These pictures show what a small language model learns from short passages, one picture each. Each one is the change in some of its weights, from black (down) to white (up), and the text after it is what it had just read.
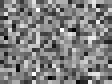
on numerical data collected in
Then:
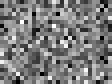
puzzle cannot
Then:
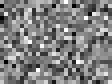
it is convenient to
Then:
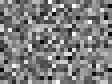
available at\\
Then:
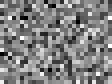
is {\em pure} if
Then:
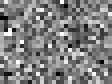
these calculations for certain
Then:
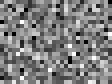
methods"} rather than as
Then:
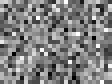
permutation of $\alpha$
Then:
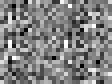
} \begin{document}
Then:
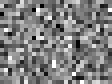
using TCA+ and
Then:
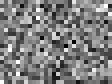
image of the field. To
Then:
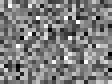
function $\eta(t)$}
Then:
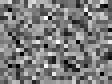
$\tau=1$ defines
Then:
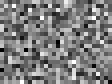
paper of Giorgi
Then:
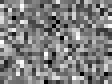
\end{Con} This
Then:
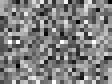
and $\textbf{V}$ are
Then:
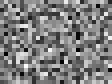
Consider a bead with
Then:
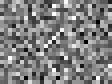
Anomalies.} In
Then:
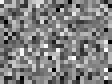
is restricted analytic.
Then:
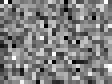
this: **Theorem
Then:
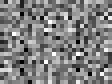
$f: X \rightarrow
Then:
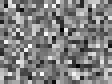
is of limited usage
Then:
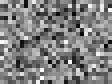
that $\varphi$ is an
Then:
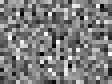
T}_q (\mathfrak
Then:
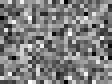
the much weaker condition
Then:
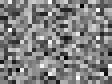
the computation of the dual
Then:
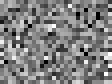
family = * }
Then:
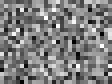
of over-voltages.
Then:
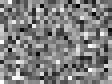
deep result of his
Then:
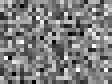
particular model, such as a
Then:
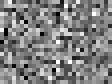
Indian Institute of
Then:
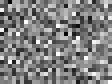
Arveson introduced in
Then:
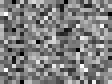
tiled as it is
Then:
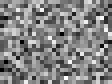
by $f$. The image
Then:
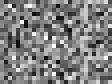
the continuity of $D$
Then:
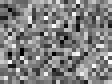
therefore a direct measure of
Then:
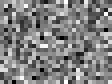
0, error bars
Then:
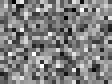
but be distinguished
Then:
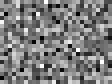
l = \mathbb C(X
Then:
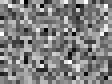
that continue to transform
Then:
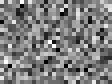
pinched set containing
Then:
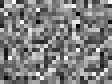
inflection point.}
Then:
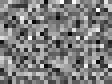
structure, which can be generated
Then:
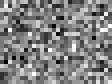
two types of loop
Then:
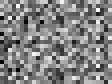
from the refinement are
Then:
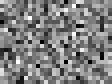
mounted on a
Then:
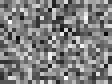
the second band and the
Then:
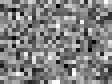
\emph{group of
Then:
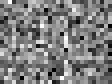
to $\Sigma_i$. In
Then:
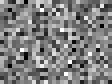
where \begin{equation}
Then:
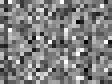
local interpolation problem based on
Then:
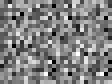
Let's denote through $\tilde
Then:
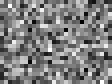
thank Miguel
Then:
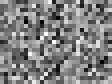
that core collapses
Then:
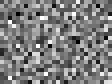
\Bbb R$ by
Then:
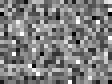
notions and definitions
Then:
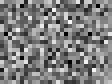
\] which corresponds to a
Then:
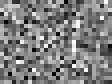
overlap of different charge
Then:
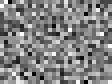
proposed formulation is
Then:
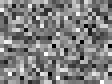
given for $x\in
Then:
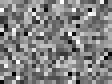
intersection is taken over all
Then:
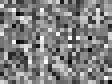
geometry and material
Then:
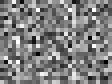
complete sequence of collected
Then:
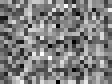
the notation $\bbX$
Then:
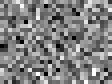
their future diffusion
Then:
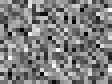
in-distribution and
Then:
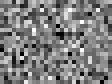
with the distance \[\mathrm
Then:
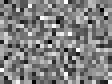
to dementia is also
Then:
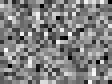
$$ hence $\eta\circ
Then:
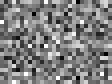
\bibitem[Croton et
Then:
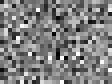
lower quantiles (of
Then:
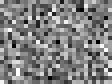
big subset of the
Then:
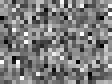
or blocks without
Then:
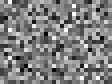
to identify if defect states
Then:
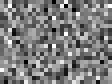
property might exist, a
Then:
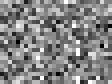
will report the average
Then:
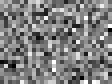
in the Whitney
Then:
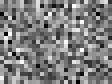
In Theorem 4.4 of
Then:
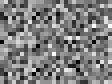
each element $a \notin
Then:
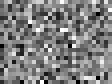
a linear subspace which we denote
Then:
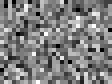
should penalize large
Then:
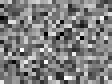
the details.
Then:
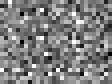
2}\left[ s\alpha
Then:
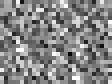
been widely used to
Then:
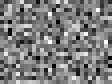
publisher =
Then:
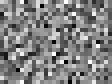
For example, P21 with
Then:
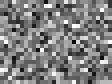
at the ends of the
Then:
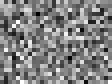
indicate the equations that are obtained
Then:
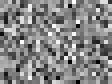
not a subject of this
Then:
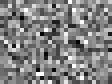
As before, by
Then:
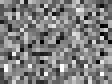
\end{enumerate} The
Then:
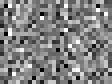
Theorem 3.5.5 in
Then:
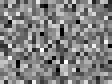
next theorem provides
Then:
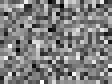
Assumption A$'$
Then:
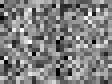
it is necessary to
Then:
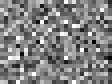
at the full trajectory
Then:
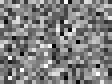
of the galaxy
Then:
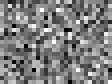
décrit et
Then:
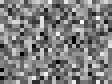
orbit to the spin of
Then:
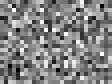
may assume that $k$
